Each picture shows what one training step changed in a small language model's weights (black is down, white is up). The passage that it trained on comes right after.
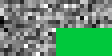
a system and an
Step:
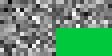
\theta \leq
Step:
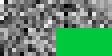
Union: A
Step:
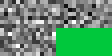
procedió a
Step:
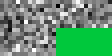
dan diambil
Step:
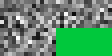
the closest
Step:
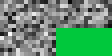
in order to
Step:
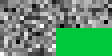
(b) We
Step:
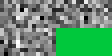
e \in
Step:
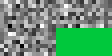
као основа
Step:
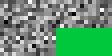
an orthonormal
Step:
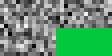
addition. Due
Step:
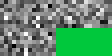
pentru a doua
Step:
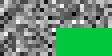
prove these theorems we
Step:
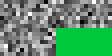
the body of
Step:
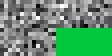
Let $B$
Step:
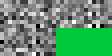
їжею і
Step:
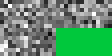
of communication and
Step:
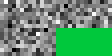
va rivojlanish
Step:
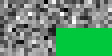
this connection appears
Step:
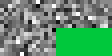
\overline{ p
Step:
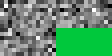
is used in
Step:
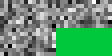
connected component of
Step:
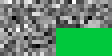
de cada um,
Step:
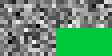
shows the solutions computed
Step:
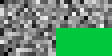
degenerate hypothesis can
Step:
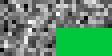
number for each node
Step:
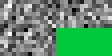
as above. Since
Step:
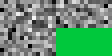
bounded in} \,
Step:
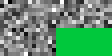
done in polynomial time
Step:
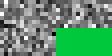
variable $\xi$
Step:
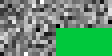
En ambas,
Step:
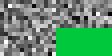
plus en plus
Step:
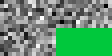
all neighboring nodes
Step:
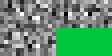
\de Set
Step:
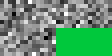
muhim psixologik
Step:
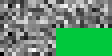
some cases, $
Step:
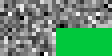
- Presentar
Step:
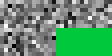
ham umumiy
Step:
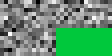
isomorphic to an
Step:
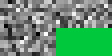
3 \leq
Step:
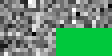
centradas en
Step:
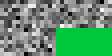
are called the
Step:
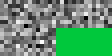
structure, since the
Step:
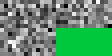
las crestas
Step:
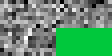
formulation for the problem
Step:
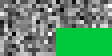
isrofi va
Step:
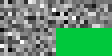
universally stable
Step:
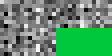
As colecções
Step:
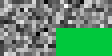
so only the first
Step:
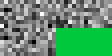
la zone
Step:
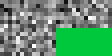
\dots)$. The
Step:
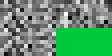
30pt \vskip
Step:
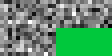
$M$ there
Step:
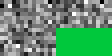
which means that in
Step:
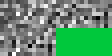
each other, but
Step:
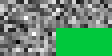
computed explicitly as a
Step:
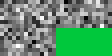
stabilizer of
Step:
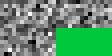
the corresponding contribution
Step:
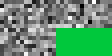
locus of control
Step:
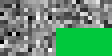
viene definito
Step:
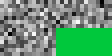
доим ҳам
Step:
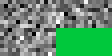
and Mastery
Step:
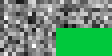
A hierarchy
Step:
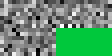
only if its
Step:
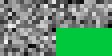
of the ring
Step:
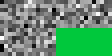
for strong solutions,
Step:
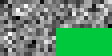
the right of
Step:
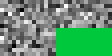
us to derive sufficient
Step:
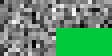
$B$ be
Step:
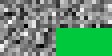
Thus, we define
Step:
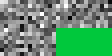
під час їх
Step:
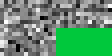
The percolation
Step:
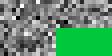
dence des
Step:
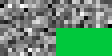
maximal value either at
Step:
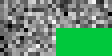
Proyecto de
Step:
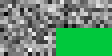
A Riemannian
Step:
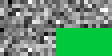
regular Riemannian
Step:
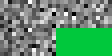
also covered.
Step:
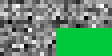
a curve in space
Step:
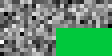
of blocks \(
